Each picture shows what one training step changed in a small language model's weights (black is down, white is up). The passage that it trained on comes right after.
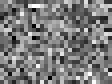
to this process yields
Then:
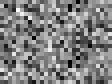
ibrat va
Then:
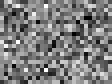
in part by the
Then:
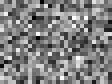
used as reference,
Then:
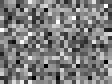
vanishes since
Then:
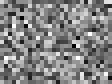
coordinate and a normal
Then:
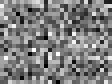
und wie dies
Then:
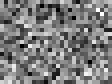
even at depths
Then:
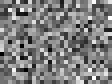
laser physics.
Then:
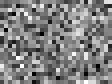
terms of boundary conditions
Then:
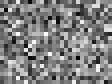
by analyzing
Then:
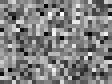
ou seu representante
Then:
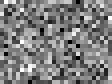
and group V elements
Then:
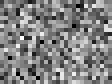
Once computed,
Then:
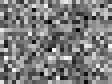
contact), and no
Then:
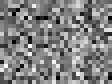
at cost of an
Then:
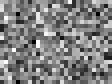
ministère du
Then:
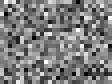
and its results are
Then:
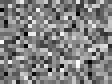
the attack
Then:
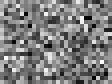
critical sampling and perfect
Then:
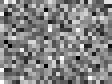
and the third excitation
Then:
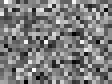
in determinism and
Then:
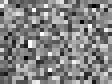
To simulate
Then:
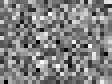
тарихи ва
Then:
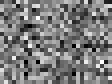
states therefore have the
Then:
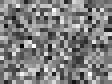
beam from a
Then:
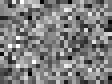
e da maior
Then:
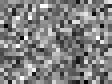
After normalization, we
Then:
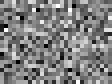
von RAG mit
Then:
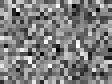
des zones
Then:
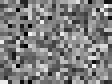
the reactor core
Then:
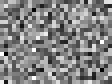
posible si
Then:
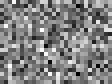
capital mineira
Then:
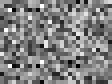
ice and
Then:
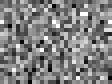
portos. No
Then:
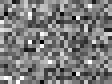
This condition is necessary
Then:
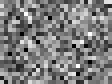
strength $\lambda$
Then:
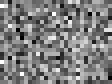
transparente o
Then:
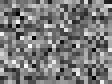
average about one order
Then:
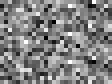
\right )$
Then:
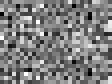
Estados Unidos
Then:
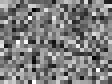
cubic through
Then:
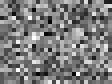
solution of the linear
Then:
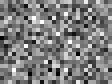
GSC. A
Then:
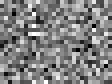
to be deterministic
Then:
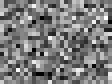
range of possible quark
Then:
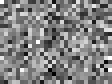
captivant și
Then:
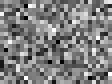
the load
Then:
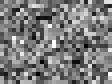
of evidence: The
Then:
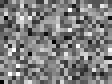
ekanligini ilmiy
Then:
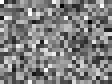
a ban on
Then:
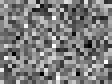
0 and class 1
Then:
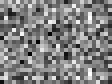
un trozo de
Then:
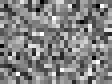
qilib keltirish
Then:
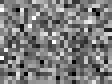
will explore in
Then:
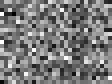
which between pulses strongly
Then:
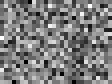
observing the
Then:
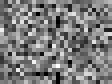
slope of
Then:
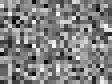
сувлари —
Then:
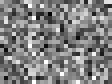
be removed by
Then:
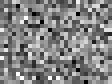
definidos, em
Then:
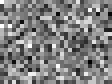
bounding box
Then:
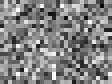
aan de
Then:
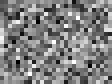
columns yields
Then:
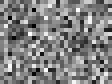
rely on
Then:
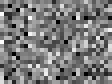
the experimental results with
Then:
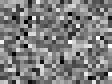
the MHD
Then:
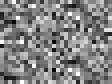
Não Não
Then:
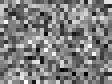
leads to a
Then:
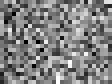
with strict
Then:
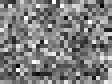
age of the
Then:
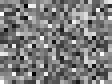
the minimum approximation
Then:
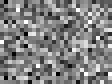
the X-ray
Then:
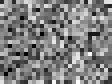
research infrastructure
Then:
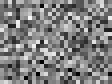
a ML
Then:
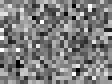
horizon scale in
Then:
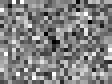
deformações e
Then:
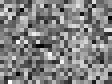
of animals
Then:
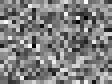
formula is not
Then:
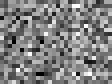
In case of
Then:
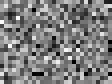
marosim va
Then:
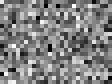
crosses form a
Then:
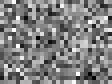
The enhancement of
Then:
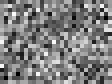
low-lying state
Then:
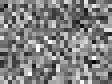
sourced solution
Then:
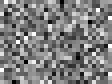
and the radius
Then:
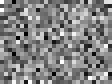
respect to the coordinate
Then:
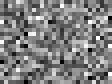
the heterogeneous
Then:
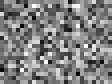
(a) for
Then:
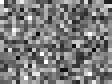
intensity that is slightly
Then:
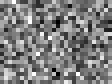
shu kabi
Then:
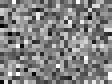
integração e
